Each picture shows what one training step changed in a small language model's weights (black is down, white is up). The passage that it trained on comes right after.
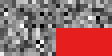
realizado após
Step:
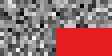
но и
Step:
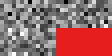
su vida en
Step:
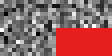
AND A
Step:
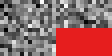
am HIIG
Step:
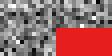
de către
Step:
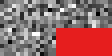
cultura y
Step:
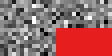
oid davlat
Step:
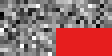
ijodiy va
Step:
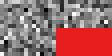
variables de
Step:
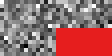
that their
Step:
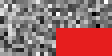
те управо
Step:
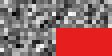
с СА.
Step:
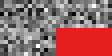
devendo ser
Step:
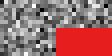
de impactos
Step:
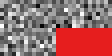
atteint 8
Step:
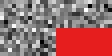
Su valor
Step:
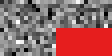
generada por
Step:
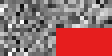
refinar ou
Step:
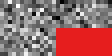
va ahli
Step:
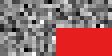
общности как
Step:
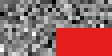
не будут
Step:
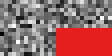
Bu faqat
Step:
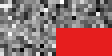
importancia de
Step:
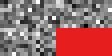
visi dan
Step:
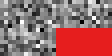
de realizar una
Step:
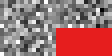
porém, a
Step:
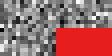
das práticas
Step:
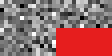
tarbiyasi bilan
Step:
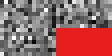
está en
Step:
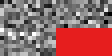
learning of
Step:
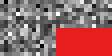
digital de los
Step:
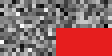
o Plano
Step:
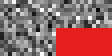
a strong
